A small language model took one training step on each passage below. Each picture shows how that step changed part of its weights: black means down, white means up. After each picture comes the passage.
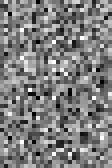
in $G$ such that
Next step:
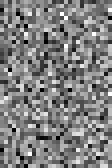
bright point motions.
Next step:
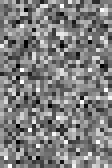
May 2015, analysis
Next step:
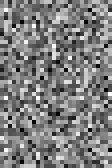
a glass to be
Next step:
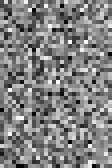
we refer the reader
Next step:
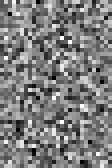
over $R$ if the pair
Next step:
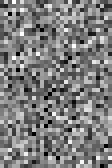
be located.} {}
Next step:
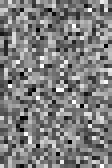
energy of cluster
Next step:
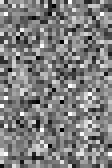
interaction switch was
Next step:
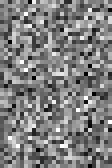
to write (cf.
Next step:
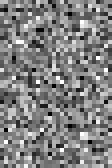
holds for $k=0$
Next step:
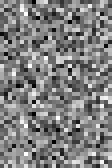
inequality yields
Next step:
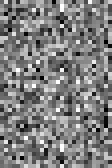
Figs.1a and
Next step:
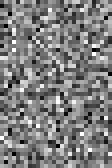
subspace are assigned to
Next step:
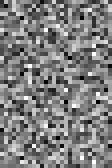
health data among
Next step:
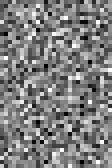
equation in $(n,t)$
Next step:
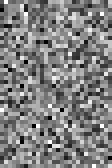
is interesting to note
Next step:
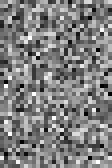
cohomology groups
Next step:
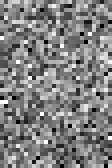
the re-flow followed
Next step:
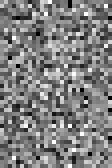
are the revised
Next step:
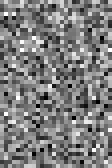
is a diffusion.
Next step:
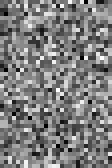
scattering amplitudes
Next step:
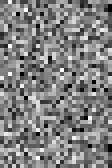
semimartingale and
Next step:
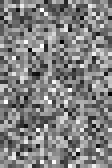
braided Hopf
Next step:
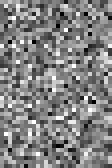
the bounds from pion
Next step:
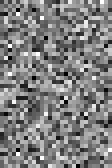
and considerable computing time
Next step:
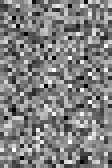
(3) involving
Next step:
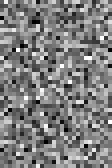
G(A)$. We must
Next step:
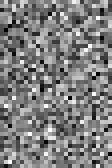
consumers is polynomial time
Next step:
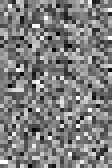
6. In Lemma 6 the equations
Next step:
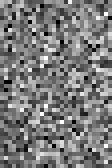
sum of the agents'
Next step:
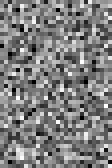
H a(t) \Vert
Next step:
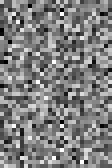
digits functions of the
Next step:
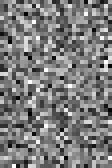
harmonic indexes
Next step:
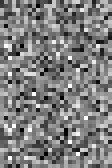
temperature gradients are
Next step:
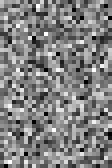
we describe the normalizations
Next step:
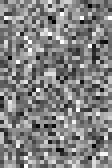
the ``union'' of the
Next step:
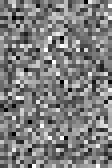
online) Centrality
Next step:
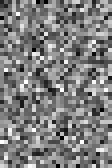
sphere and a plate in
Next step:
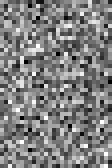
\caption{Input for
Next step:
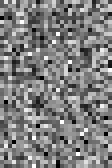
Y$ is a continuous
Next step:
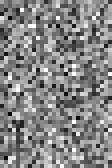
that both the convex
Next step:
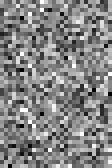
physics of the additional
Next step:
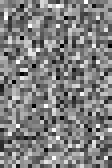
such that the pair made of
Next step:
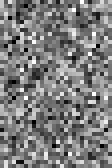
PRM(\nu \circ
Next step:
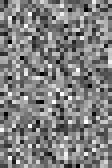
arc contains exactly one
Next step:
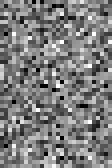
high energy, heavy
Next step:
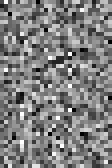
in a $ k $-bit
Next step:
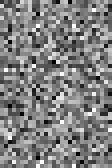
to mitigate
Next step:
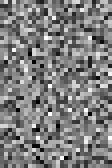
construct a perturbation
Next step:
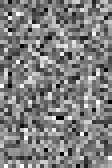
and efficiency of the
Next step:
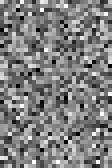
degeneracy of the energy
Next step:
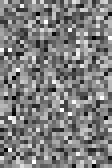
two Co islands
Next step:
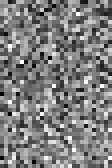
sample and the subsequent
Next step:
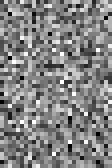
with the positive $x$
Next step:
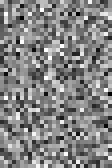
a simple example of the
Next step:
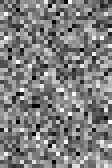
the Bayesian
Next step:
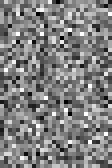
& Description &
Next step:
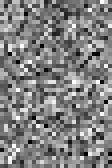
the single crystals
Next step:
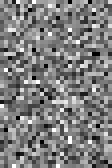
and Rosengren
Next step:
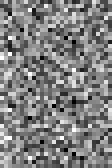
we have to determine its
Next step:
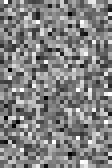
generates $2 \times
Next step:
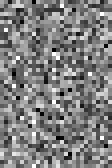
if the largest difference is
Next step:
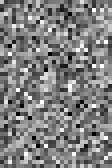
strategy dynamic of
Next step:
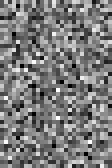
0$ is the only solution at
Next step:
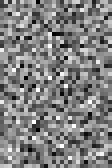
$l,m$, and that
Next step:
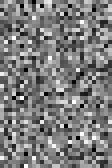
of Sciences,
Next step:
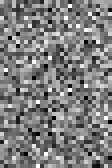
a Kolmogorov
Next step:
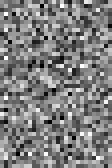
in binary alloys
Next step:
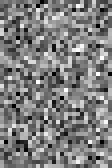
simulation results The finite element method
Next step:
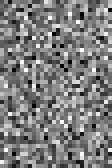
D^m \left (
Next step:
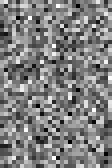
stable parabolic
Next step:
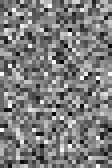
of polynomials with coefficients
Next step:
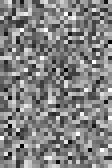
concerning to the
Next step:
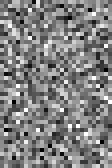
line, this does not mean that
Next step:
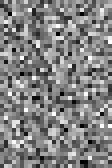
we would have $c=\la
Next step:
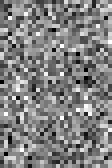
used to express each associated
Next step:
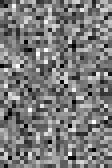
time was constrained on
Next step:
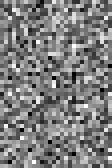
were found to be less
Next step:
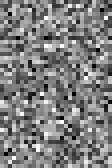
to the case without random
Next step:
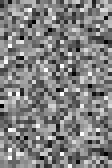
which holds for all convex
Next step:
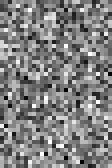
the particle mass by more than
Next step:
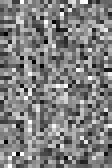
neglect this trend
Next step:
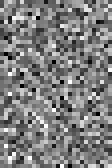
canonical arrows to
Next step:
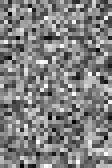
to the error term which we
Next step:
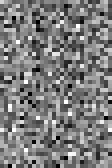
conditions on $\mathcal{C}$
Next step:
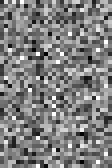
$j_1$ is the
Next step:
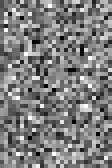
of $j$ on the formula
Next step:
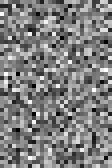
five years as
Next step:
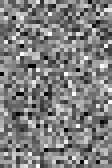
of the SiPM
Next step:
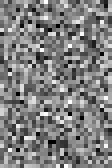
updates. \bigskip
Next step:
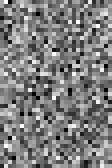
because $\varphi$ is proper.
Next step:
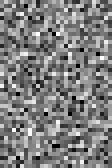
We study the design,
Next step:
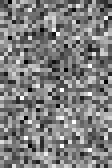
the electron spectra are
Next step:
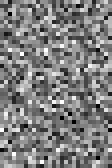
to summarize the conditions
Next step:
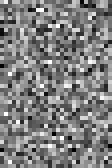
beginning and at the end
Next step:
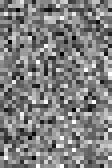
to the measured portion
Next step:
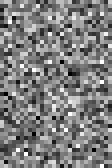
is trivial: just let
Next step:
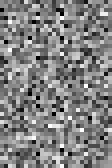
nonzero, closed, proper
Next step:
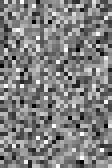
$A_0$ field that
